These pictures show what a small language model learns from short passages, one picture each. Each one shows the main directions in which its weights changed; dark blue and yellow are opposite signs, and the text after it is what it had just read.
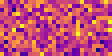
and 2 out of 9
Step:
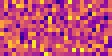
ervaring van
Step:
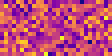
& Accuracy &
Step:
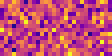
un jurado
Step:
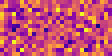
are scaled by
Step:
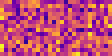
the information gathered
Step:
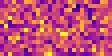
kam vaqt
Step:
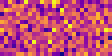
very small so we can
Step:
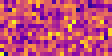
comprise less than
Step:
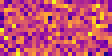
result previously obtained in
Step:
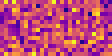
u)$ stands for
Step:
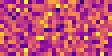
working towards
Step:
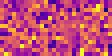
Using the methods of
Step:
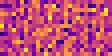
the disease.
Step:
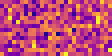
e de acesso
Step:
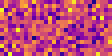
cases without the need to
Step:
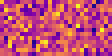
existencia de un
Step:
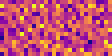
a framework commonly
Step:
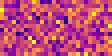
simple sed model}.
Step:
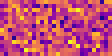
the direct sum of
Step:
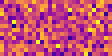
system without permanent
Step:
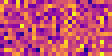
different color must be
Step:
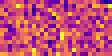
that time dilation
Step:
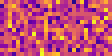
an increase of
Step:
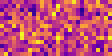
repeatability of
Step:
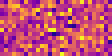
interaction is to split the
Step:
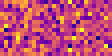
стойност и
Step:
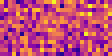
while the rejection
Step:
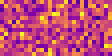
popular solutions for
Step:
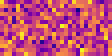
для поиска
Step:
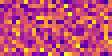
do poder do
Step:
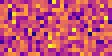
contar con procesador
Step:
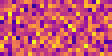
refiere a
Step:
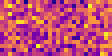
donor properties of
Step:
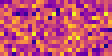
arguments are
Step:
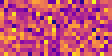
parameters $m$ can
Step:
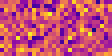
relevant when considering
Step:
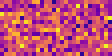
the clean up
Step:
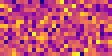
der Kapitel
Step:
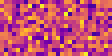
of last 5
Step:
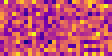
line) compared to the
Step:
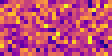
iterates several
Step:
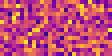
das instituições
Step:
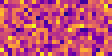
short mean free
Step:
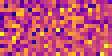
are calculated taking into
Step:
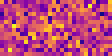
originally occurred
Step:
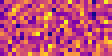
scales down to
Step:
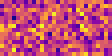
closely coupled
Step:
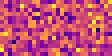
agree that there is
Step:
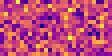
revelando uma
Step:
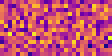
a two-dimensional field
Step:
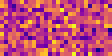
and are of the order
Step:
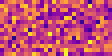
do particular para o
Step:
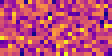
we define now a corresponding
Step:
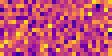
The Venice
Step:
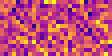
Assuming a constant
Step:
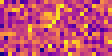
have achieved great
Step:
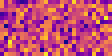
связи со
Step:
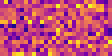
a costly
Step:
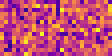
the time continuous
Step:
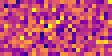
Structure of
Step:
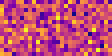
measurement the agent
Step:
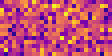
physical properties of the
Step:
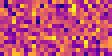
dit artikel
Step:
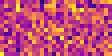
the origin of type
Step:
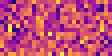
record data using
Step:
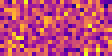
statistical isotropy
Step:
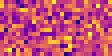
correlations between production
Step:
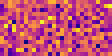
red giants)
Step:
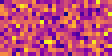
education institutions
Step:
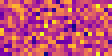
model is optimized to
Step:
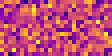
arrow indicates
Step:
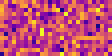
part of the spectral
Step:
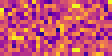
cases it retain its
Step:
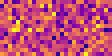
em alguns
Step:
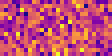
una sucesión de
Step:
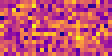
the hypercube
